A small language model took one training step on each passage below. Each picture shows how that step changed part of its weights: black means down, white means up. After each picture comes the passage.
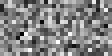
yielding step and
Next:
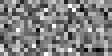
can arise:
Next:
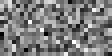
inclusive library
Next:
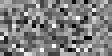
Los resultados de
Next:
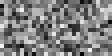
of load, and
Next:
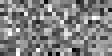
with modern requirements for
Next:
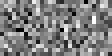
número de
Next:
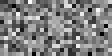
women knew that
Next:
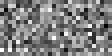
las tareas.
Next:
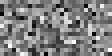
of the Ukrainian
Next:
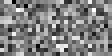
identify *E.
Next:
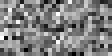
the SENSEL
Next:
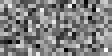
ideal variable will
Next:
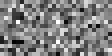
the Base Station
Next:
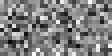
and uniqueness of
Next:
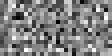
the programme. The
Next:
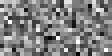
to how certainty they
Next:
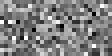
va emotsional
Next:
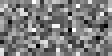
ener- gy
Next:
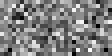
the quantitative
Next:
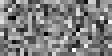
page will be the
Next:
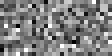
protein folding
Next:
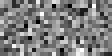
individuals should be
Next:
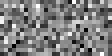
Table 3:
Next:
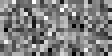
guide learners
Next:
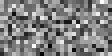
and Year Wise
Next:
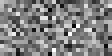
'oil' to
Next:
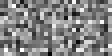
when it was being
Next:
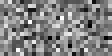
indicated that the performance
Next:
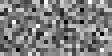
al final del
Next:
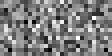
fin de sacar
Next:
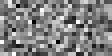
change and income
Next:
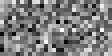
dando luz
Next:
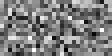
and evidence-based
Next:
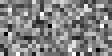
on Muller
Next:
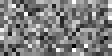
our fits to the
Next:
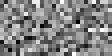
Abril ou no
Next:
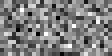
políticos da
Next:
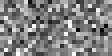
participate in the study
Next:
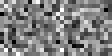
a school of
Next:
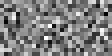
aborda os
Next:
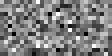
as carbon
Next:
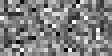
are the result of
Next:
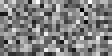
a vital role in
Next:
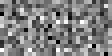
of research data management.
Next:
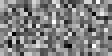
stage came up
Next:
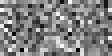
inilah yang
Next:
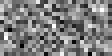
protocol design and
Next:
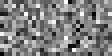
The results align the
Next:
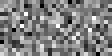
Explanation of
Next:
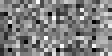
as well as overall
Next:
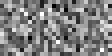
Comparison between
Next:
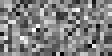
linear model for
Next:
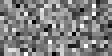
methods restrict the
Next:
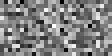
are not used due to
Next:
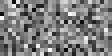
на здоровье
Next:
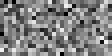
nonparametric analysis
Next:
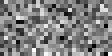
Bu holatlar
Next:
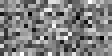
did not involve
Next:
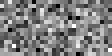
addition of animal
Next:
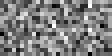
göre anlamlı
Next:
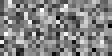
students learning as digital age
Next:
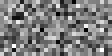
the peritoneal
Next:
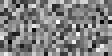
electrical systems,
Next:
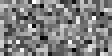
e prática,
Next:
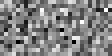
sensing element was
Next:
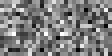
at least two
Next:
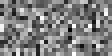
of Cervical
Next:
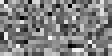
air obtained from the
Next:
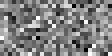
three irrigation
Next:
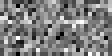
conceptualized both
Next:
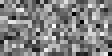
from 12 experimental
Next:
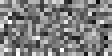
to Italy from
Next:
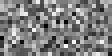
intervene at any
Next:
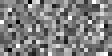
yuqori sinf
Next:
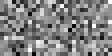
identification) about
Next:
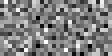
alan içinde
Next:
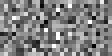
Parmi le
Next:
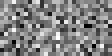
hissi va
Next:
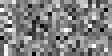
in which it finds
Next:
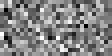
complexities in defining
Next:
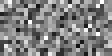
possibilities whether
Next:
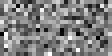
risk, when using
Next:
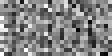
publications in this area
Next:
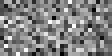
Бу эса
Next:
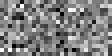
the monitoring period.
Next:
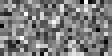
The CT features
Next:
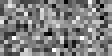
sample was soaked
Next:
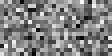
indicated that Sids
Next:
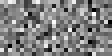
besh kun
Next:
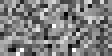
can cause the
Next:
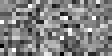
ishlash sohasi
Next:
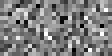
promoting human
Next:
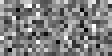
module performs a
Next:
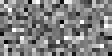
a member or
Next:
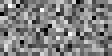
future research to make these
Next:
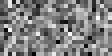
вычисления для
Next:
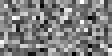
Pope John
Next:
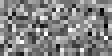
and emerging economies
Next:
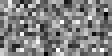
explored the knowledge
